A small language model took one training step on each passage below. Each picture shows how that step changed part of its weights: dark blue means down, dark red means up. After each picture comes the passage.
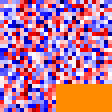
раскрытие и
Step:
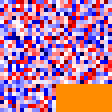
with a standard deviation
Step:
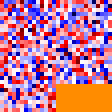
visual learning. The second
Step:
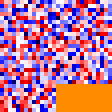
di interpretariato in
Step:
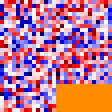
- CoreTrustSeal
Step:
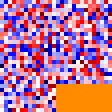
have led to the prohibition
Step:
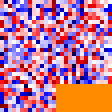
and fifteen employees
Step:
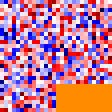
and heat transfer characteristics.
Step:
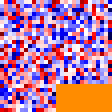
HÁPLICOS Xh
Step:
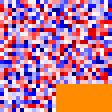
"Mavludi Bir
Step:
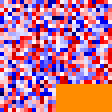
Details of castings
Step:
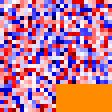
la verità (il
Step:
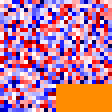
de forma mais facilitada
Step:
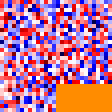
2021) Segundo estudos
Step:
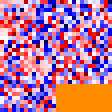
in stimulating germination and
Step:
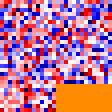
through oppression, not only because
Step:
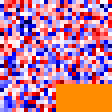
se anexează toate materialele
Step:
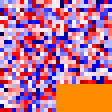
health to improve society: -
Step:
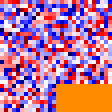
purposeful sampling method
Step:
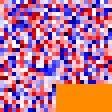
especial relevancia
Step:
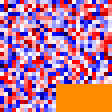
SHGs also foster
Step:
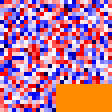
sources: irrigation
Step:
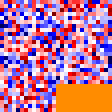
open habitats, such as
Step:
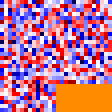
o'rnini alohida
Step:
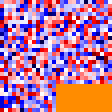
aquarium staff of The
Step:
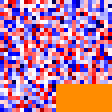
run various aspects of the
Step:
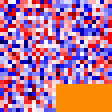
g‘ilofga soling va
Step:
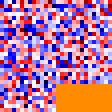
ва воситалар
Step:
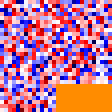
toda la época
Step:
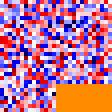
Lekin bu hali
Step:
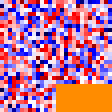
sterile glass rod.
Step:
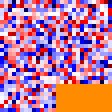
ўз навбатида
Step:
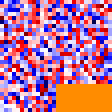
With the recent focus on
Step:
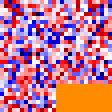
first published research works in
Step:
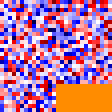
CHOPS production, the
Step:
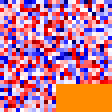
a high level of environmental protection
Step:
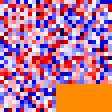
«A stenography of
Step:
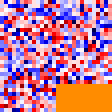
podľa neho vie
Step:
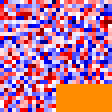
fundierten Konzept
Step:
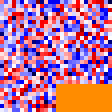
their financial services to
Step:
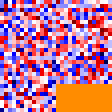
was employed as the reference
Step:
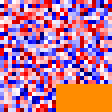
had ever heard of cervical
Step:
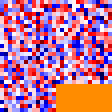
practices in the application of
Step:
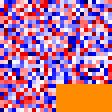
the primary tools for
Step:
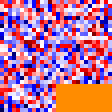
al.* [8] also worked
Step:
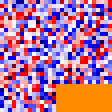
ishtirok etish
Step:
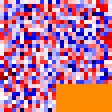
féerique ou
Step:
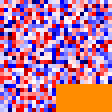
sobretot el treball
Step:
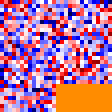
werden zunehmend
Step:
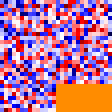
sau transmiterea către
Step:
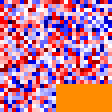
worden, dat hij zich
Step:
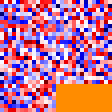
deal with the above
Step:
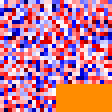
para a realização deste estudo
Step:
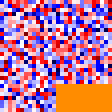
muhim ahamiyatga
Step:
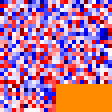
Мы проанализируем
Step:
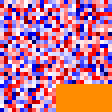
oxidation resistance.
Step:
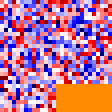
vice versa. The second
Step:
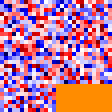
L_2 during the switch
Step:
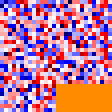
que o estudo cita
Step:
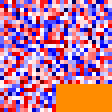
a teoria fundamentada
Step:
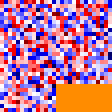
different factors detected, such as
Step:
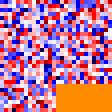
2018). International studies
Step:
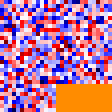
flat plate was considered -
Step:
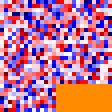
норми з 1) його
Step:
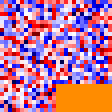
purpose. Analyze
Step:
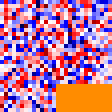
bibliográficos e
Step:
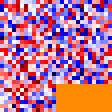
dataset using the CTI
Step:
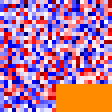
ces hommes qui
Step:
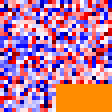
region's economy, generating
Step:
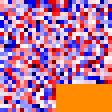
REDD+. Public
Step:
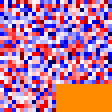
показник за
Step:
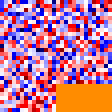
be compared with each other. If
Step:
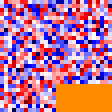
need to interact one and another
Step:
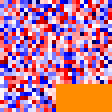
in practice for possible industrial
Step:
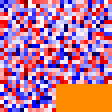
Clausewitz die
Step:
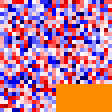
pemilik kafe dan
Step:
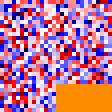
Georg Gasser:
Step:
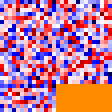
tasks such as news and
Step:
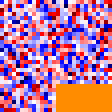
Geografiya shakli
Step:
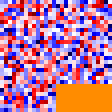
number of loads at the
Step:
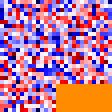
esta determinado por la
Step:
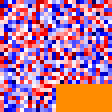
the table $R^2 =
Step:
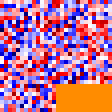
the Palazzo del
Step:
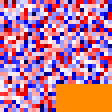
на каталог П.
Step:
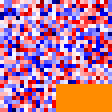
pahlavon bo'lish
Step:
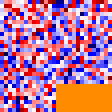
alternative to pure computational
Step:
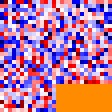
canal de comunicación más
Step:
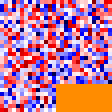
tasks were set. The primary
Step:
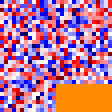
nomli respublika
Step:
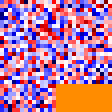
asarini yozgan.
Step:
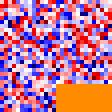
is constant. The energy
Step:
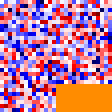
pediu transferência para o
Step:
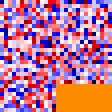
В результате
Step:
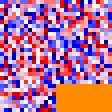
predict the outcome of the
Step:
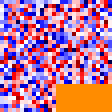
during 3 months follow-up
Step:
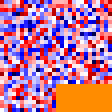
when assessing other indices.
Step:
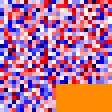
the Orotta National
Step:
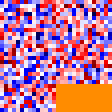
una muestra de 41
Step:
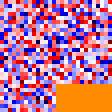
to explain in concrete
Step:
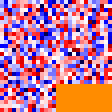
related societal challenges
